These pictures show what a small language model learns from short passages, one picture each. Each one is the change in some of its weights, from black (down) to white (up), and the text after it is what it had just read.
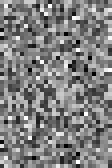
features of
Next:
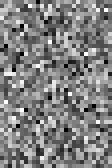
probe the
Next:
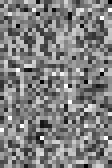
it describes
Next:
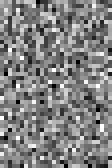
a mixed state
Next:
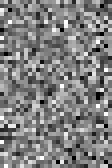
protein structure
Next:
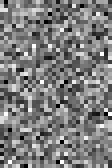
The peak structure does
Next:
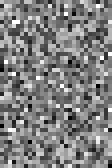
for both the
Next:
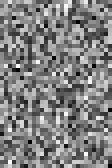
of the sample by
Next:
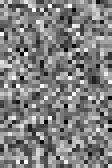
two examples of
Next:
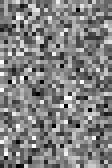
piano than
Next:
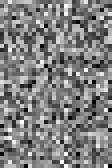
of the expression
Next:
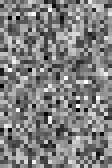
target is
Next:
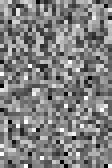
the black
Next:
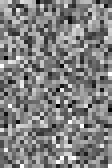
the same distribution,
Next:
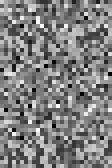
and obtained the other
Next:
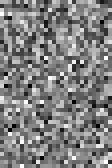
remain in
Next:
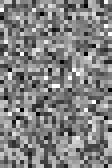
the composite
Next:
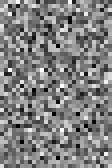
generated by our
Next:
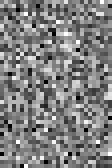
stacks of
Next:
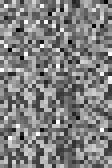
to any given
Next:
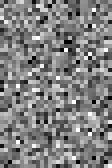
past observations.
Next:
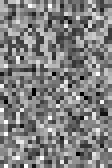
expression as a
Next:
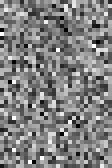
interact in a
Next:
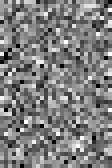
code, without
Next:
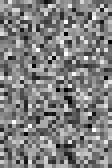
model. The
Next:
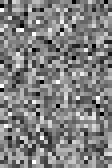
abundant and
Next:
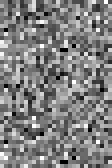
be either
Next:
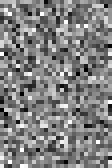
is, by the
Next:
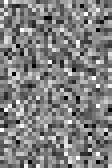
particular, for the
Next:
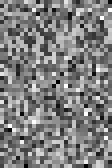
it can also be
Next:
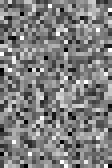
second is the spin
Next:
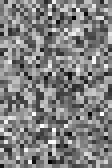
feeding potential
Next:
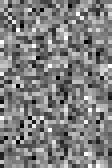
2 mM and
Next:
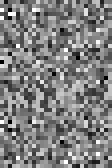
where one should
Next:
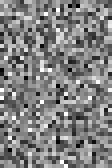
to the case of
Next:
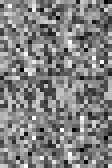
theory on the mass
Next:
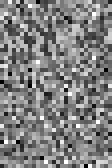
shape do
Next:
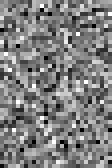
is just the
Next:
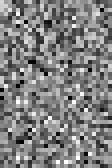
atomic layer
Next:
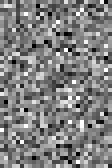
four dimensions,
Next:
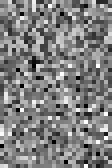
following way:
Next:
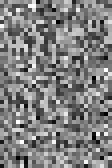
not only a
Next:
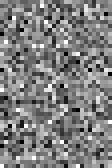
While the
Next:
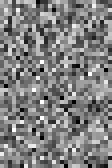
a single detector
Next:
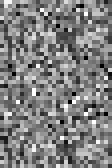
section ${
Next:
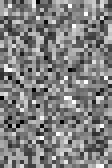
algorithm is
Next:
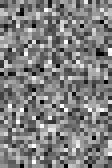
However, a long
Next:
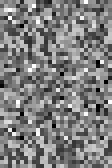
and polarization effects
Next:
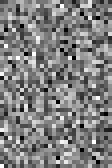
discussed further in
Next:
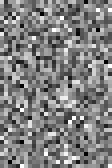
the coverage in
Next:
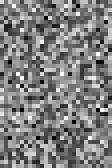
using weighted
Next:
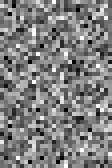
\\ \hline A
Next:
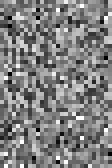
corresponds to a
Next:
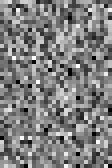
the properties of these
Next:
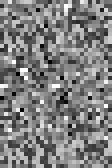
of the DC
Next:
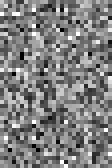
to adopt
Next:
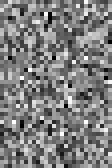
term. It is
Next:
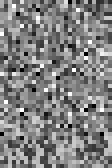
may lie very
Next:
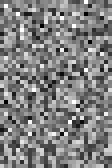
frames in the
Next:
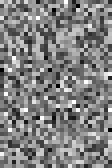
that the feature is
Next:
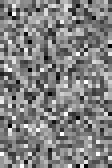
is that of
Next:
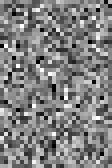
instruct a
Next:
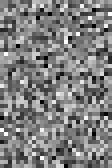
just after
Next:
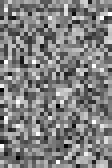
times of all
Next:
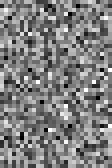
we provide a
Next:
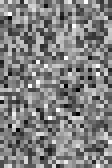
can be seen
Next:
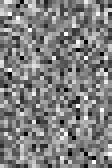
energies can
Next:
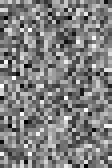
which one of the
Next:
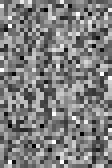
to assess their
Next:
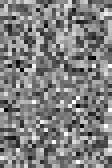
of emissions even
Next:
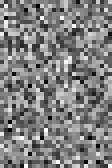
of this degree
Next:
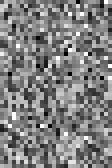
sector is
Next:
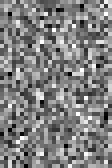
pair creation
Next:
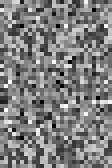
and was also used
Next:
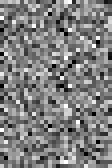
have shown that these
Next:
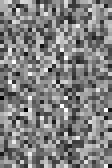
the case of
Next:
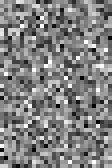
initial step,
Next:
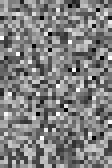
belong to the
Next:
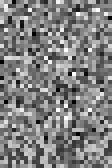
often large,
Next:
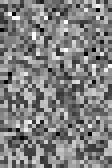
$sc$ are
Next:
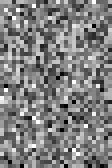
be a general
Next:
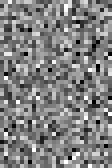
of $t$
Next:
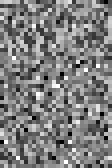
have a few
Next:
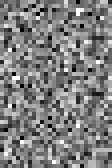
for which it
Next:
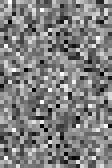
produces results
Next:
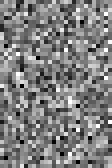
cross sections as
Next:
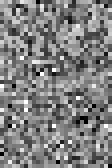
the same initial velocity
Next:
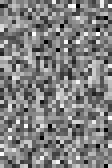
the final state
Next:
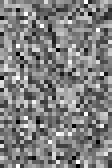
stands for
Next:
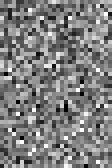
\rangle$) and
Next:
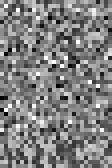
state, that any
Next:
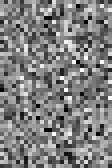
problem. In
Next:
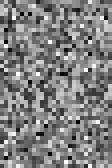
space group
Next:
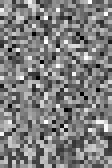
direction. For
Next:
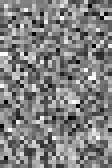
determines the
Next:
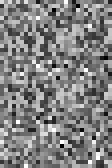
that such a
